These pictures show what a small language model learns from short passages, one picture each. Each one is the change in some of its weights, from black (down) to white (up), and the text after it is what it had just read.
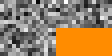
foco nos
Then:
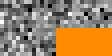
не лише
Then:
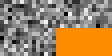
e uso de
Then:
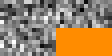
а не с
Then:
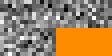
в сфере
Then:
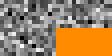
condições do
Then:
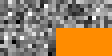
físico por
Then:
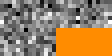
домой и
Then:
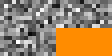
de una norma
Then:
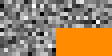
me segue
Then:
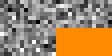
ya se ha
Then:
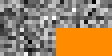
un cofre
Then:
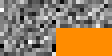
sujeitos se
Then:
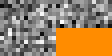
this is a
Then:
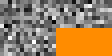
confirmé au moins
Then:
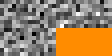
2 anos de
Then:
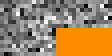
har biri
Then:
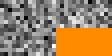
The main
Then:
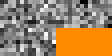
a través
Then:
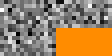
Tabla 5
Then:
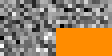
that finer
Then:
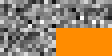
pracy na
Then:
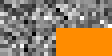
те, що
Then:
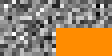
de la manera
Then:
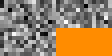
El presente
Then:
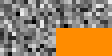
value and
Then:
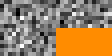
dos servidores
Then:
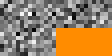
forma como eles
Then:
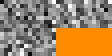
E NO
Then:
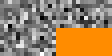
con organizaciones
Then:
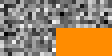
est d'une
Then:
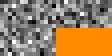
é uma forma de
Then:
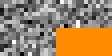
en Educación y
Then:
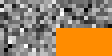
context, în
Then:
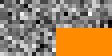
qualité et les
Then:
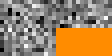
dan olinadi
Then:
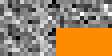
bilan band
